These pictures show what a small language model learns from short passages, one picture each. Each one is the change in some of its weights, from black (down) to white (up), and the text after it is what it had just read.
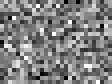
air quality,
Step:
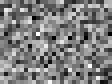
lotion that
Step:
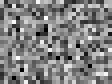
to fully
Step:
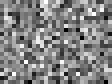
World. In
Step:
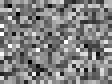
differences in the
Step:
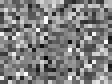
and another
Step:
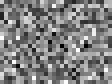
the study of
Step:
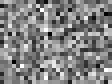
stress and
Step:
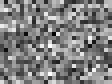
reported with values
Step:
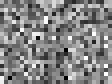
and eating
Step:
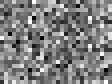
clarity and
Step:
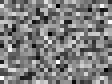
multiplier is
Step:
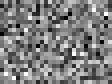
cross flow
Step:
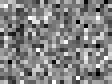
assays. In
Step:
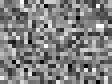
has a date
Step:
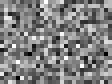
World Health
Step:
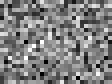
always do
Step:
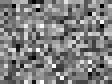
also been recorded
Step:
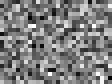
smaller than that
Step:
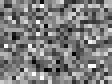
be responsible for
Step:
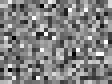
percentage analysis
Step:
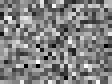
a positive relationship,
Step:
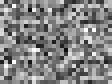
of additional
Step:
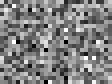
of those languages
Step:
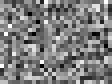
truss are
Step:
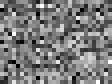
detect them.
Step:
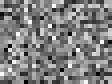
goal of this
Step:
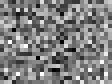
paper, we using
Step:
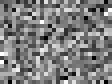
conflicts of
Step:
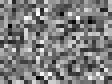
top, with
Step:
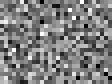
which assumes
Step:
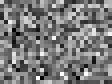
the detection and
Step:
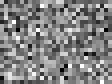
which European
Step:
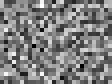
their function of
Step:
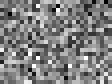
example that includes
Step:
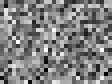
monitoring and
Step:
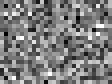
with ducts
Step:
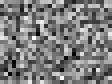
design power of 5
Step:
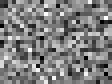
growth and development
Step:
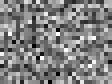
found especially
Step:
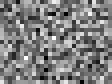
For more than a
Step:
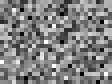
analysis. These
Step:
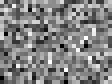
of the total population
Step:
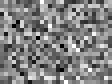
The result of the
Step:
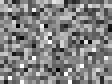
are filtered
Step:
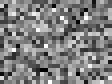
to the importance
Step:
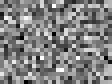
a set of
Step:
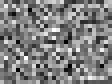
is less than
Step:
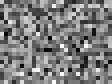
the patient.
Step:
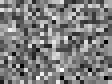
result showed no relationship
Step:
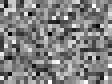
approved the
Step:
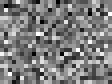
Next we provide
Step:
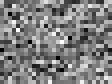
that support the
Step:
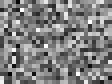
to plant
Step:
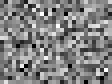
government but for
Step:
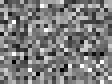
which each model
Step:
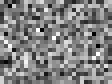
through a backup
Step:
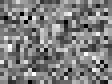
It mostly
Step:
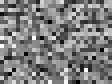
performance of the
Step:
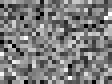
edition of the
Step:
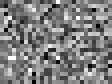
showed decreased
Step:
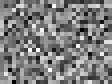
Of those
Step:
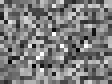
the market and
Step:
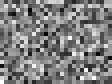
is either
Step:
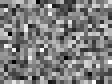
regression model
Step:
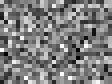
the essential
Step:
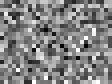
in the first and
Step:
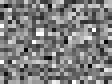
reduce their
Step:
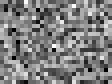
general, to better
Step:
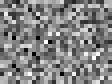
in 16 patients
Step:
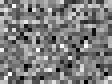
of the generation
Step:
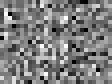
EEB has
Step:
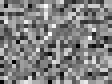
years old and
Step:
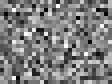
segments of
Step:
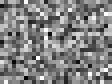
started with
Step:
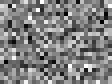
is a measure of
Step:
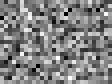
selected as a
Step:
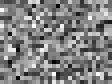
guided by
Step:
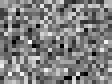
| San
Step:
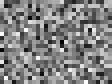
when compared to
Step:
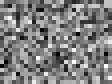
complementary to
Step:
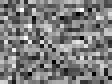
nuclear power
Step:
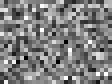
1. Make
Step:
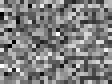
developing the
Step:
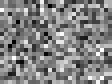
This method was
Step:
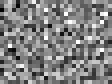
churnam –
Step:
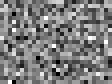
was determined using
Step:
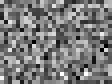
the possibilities
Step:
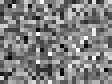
through the different
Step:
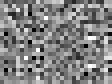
has been known
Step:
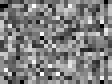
true in order
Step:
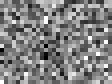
and noise
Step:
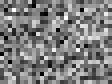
solvers represent
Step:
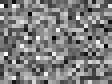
tough. The
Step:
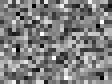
software are
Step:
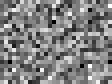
in classical
